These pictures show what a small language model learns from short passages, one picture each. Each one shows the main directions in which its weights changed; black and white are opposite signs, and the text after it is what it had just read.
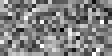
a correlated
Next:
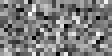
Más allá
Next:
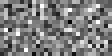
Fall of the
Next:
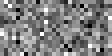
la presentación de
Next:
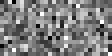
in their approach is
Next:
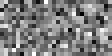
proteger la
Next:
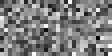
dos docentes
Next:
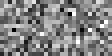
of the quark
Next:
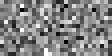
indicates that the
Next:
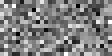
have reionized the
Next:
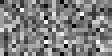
this condition cannot be
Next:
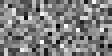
red circle with
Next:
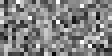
muons from the
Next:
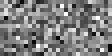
matrix element, we
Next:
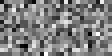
is mainly from
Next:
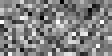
Islam yang
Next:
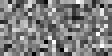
$ are used to
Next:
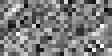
ради при
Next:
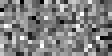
ander dan den
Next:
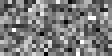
of the data relative
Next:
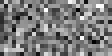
among competing
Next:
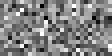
\smallskip Note
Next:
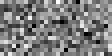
defining relations.
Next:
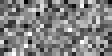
end of the
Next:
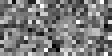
of $r =
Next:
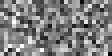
contribute to the
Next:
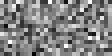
the canonical
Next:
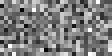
and having,
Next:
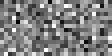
on photon
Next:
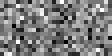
to suggests
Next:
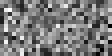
there are approaches
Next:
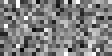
disposent de
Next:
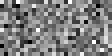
of Ukraine
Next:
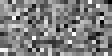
the case of a
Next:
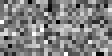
let $a$ and
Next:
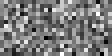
this paper has been
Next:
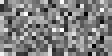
Physically this
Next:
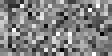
"The Last
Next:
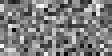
of the constant energy
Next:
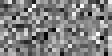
the notation of
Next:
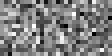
from less than
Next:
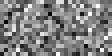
аниқ ва
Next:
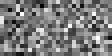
of bridge
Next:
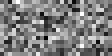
o "osso"
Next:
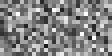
the Bayesian
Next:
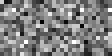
worked well.
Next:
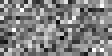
known elements
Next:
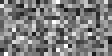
weights of the
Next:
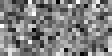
solution, yielding
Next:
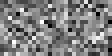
le nouveau
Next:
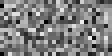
as Bob's
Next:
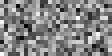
Mn ion)
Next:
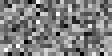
to $\eta$
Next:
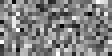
when quite free
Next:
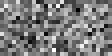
footprint now
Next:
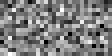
as $m$
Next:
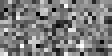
Âge par
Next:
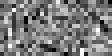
be manifolds
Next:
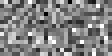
$G$ is a
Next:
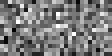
with the Euler
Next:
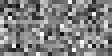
variance of the
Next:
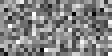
donación de
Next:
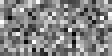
next theorem
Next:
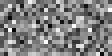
is easily
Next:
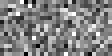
New York:
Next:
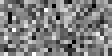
can write
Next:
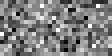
is insignificant
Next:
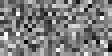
the sets $
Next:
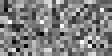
resulting from the
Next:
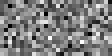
All models were
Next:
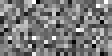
that the probability
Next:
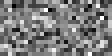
the track"
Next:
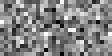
section we also denote
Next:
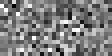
error ratio
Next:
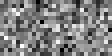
reached without
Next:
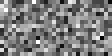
more complicated form
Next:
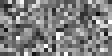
results, the same
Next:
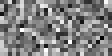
that was used in this
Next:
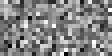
fundamental parameters
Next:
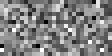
phase transitions
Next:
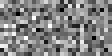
this implementation
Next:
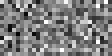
enhancement for
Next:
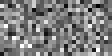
Daten aus
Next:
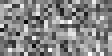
error loss function
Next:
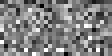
on the axis
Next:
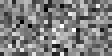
der freien
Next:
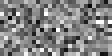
hard to see
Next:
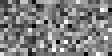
functions on $R
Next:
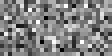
tool, the model
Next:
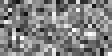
meva meva
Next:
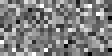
on the subject.
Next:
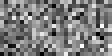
\ee In our case
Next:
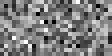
first excited
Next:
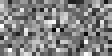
endpoints we
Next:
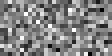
be the Hubble
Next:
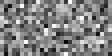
time and also the
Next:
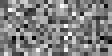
following terminology and
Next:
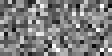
of $W$, we
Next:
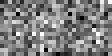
*Journal of
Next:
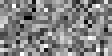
a decisão
